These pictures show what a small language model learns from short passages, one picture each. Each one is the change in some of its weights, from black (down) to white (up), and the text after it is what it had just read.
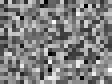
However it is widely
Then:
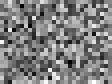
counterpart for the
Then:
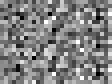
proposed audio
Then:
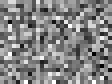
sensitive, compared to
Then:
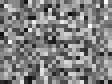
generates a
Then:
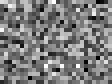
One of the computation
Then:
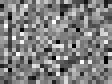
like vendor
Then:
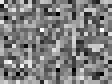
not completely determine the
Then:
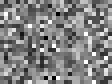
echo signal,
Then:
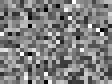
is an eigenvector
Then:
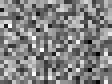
combination of functions in
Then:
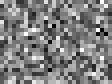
the right one was
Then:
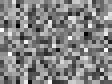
and the T2
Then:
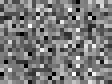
simultaneous conjugation,
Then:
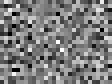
(\omega \otimes
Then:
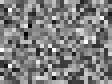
that the systematic errors
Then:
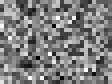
the second fundamental
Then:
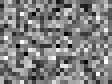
fits of the
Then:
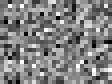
lemmas. The
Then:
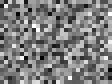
multiplets can not
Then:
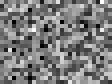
more than a
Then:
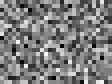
this particular problem,
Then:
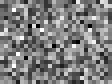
into an {\em
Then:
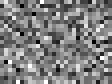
statement for finite dimensional
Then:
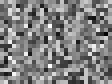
us the value
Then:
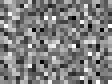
with the traceless
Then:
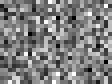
used to develop a
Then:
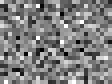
One aspect of
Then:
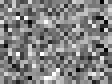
a high GeV activity
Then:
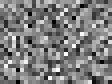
spectrum, composition and
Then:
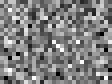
the QD and
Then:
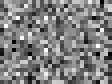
with a compatible
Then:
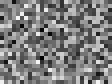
vacuum but as
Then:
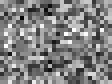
was written in
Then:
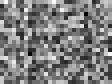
of the introduction,
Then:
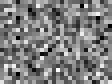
energy. (row
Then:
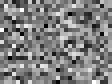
residual transient
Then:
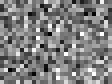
the driving force
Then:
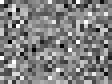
four years. He
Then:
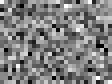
received the contradiction,
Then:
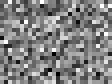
correlation functions can generally
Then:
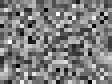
$c \neq
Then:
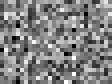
and its email
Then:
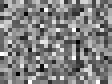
currently ongoing
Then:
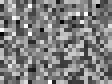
the physical values of
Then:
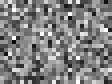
all rates of
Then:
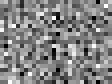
We now recall several
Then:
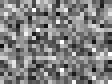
of ellipticals
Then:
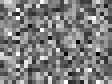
we have set the
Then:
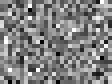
arbitrary $i =
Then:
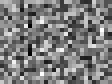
up to a factor
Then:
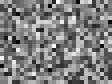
results emphasize that
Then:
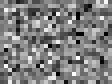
X-ray production
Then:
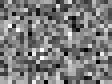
will help to
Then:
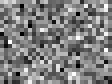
proceed for longer time
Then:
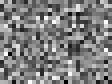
longer need to consider
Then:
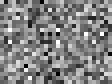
a string should be
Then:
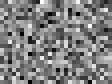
$ \noindent
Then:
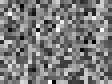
the following Theorem
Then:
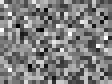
number $1$.
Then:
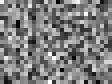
the beginning of the
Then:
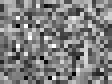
and partially due to
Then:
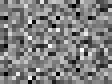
\par While the
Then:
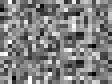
must be on opposite
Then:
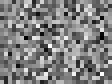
algebras. Then we
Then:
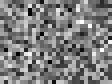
type $D$.
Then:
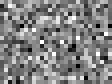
by interfacial
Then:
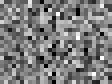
a locally finite
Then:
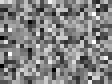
related context of
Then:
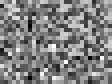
for a matching procedure
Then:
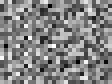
be ignored
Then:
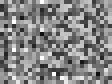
display the reconstructed
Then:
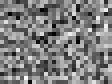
bound state is
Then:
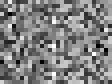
peak caused by the
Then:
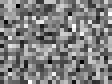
shown in Fig.
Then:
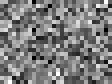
submanifolds of
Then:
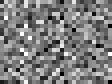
PAH and
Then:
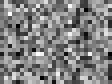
Users can
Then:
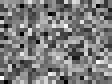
it follows that
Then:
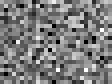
By the exponential Markov
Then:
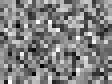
and velocity of the
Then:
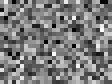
curvature bounded from below
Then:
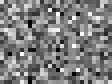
a benefit of
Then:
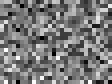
state corresponding to
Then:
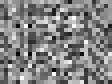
to study the averaged
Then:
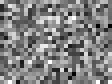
by integrating
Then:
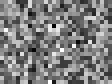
the probability of
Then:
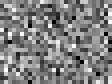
for group or cluster
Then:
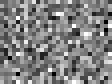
W. Newman
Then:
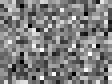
for the loss in
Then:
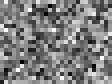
transform of the deformation
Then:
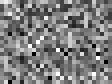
we need $C
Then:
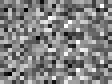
players consume
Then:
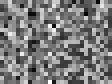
the operators of the
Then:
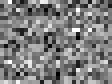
term can be completely
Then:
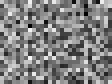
in the manifold
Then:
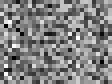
quadratic transformation for
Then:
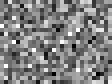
learned raw
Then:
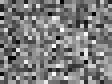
well known that
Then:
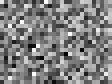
five pieces
